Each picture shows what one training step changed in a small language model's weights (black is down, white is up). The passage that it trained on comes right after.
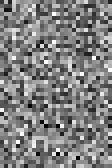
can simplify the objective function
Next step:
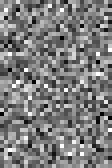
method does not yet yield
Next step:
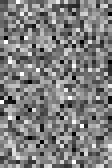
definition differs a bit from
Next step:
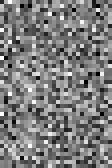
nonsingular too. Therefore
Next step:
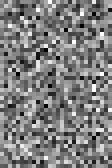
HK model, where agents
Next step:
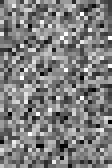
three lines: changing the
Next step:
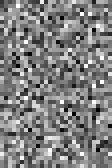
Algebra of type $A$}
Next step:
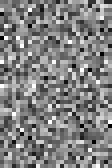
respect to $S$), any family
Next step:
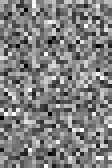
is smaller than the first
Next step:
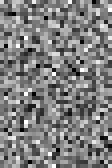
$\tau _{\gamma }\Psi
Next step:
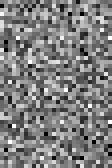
parameters; the reduced model is then
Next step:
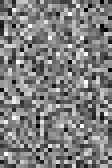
point spectrum of $T$
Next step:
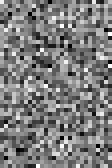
functional output, $\phi$
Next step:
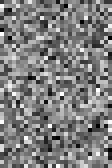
following theorem, which implies that the
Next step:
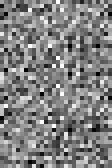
induction. \enddemo
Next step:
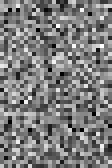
and of the mean curvature equation,
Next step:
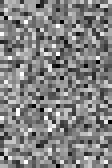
\[ \begin{tikzcd}
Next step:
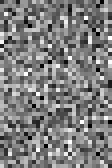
continuous) distribution $\mathcal D$
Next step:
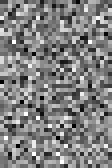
that the dual canonical basis is a
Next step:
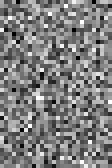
and is inspired by
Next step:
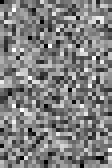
proceed in three steps and show
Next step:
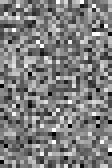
analysis as $\varepsilon\rightarrow
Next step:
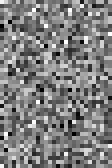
of a multiple little
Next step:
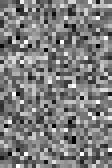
logistic regression model does
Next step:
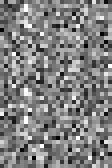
the smoothing technique introduced by
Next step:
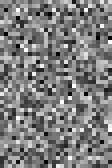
estimate with $P:=0$
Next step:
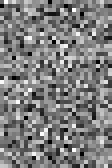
$\symmu$. The first one
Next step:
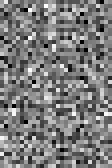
algebra [Huebschmann
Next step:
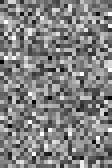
are uniquely defined by the first
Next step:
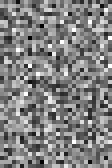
\begin{rem} {\rm
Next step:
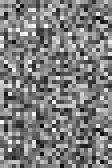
is easy to find a positive constant
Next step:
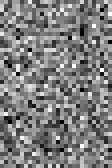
numerical results, which show that the
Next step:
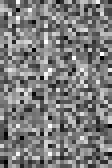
$x \in \left [
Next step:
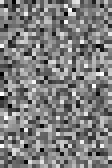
pebbling is a model
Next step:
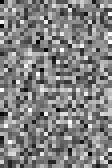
a mapping} The comparison functor
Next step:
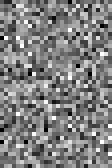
given set $S$ of points
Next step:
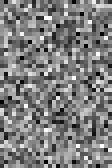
\abstract{ This work presents
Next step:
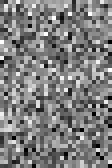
the basis functions are defined. The
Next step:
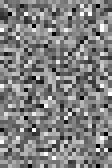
$(\gamma,\nu)$ does not
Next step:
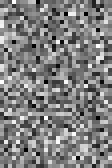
represent the low-dimensional nature
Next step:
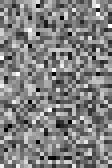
loss of information. Similarly
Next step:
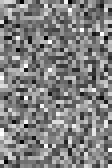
\end{multline*} % %
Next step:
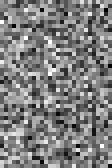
\begin{enumerate} \item
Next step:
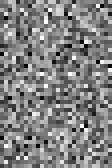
time complexity to sort an
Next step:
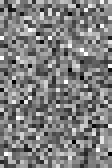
and different values of $M$
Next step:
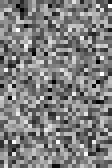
\leq D(g)
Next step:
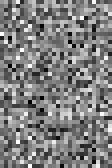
shall introduce the construction of the
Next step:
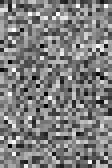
is not only a subspace but also
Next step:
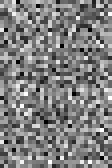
show new estimates, and to this
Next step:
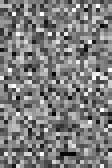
under $L$ is \\
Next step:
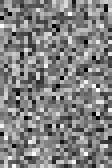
the Riemann zeta function appears
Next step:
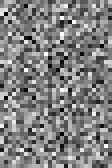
result follows by inductive hypothesis.
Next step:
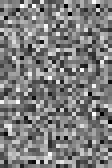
normal to $\partial \Omega$
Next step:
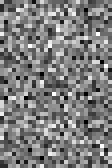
h. \end{equation}
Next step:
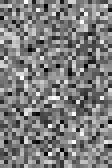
order to simplify model,
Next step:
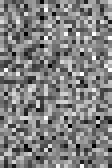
the $\quinv$
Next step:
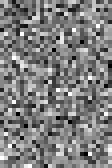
namely, (i)~The
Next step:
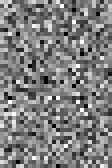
therefore if bubble is
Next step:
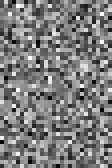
can represent these coefficients as $
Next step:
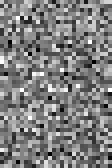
non-trivial elements have countable
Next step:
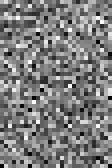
is $\mathcal S$). We refer
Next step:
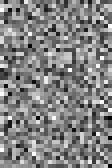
product property, because the elements of
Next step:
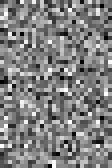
u)+|\nabla \overline
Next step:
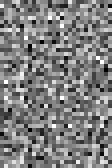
get \begin{equation}
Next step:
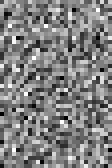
0 as desired terms in the
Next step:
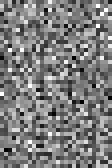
to compare the different numerical methods
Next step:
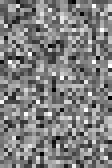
a subfunctor of a
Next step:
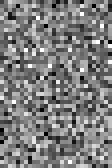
which may be seen as a model
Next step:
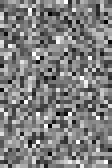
and Speicher's free
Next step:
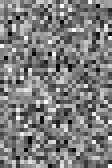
{\displaystyle\oint} $
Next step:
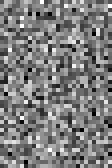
removing the column corresponding
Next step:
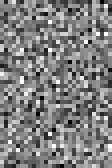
a lift of this map to
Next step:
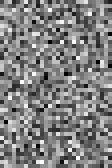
of parabolics stabilizing
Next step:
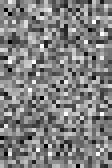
map from a dataset $\mathcal
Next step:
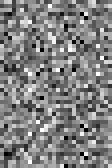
finite direct sum of cyclically
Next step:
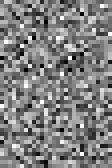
research network ``Algebraic
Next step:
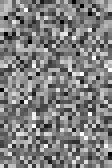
and the fact that $|\sin x
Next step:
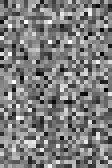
integrability of $a$ at
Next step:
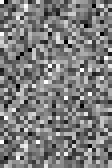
scoring rules)
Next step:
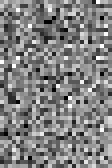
make a continuum approximation, which
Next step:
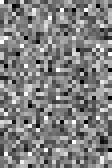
results ($t=33$s
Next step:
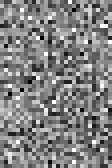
manifold $\Omega$ \smallskip
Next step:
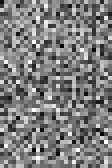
is a simple closed curve in the
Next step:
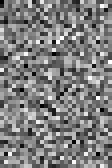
components and in that event they
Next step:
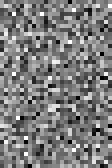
class $n$ is called the
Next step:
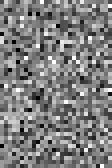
row $i$ and column
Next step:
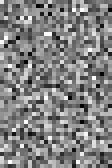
[x index=0, y
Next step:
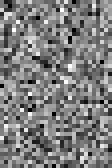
criterion, maximal
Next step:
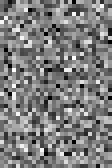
\cite{MP}, Theorem
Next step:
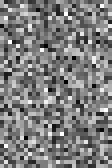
s_m \right)
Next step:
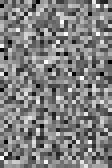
a linear functional and a differential
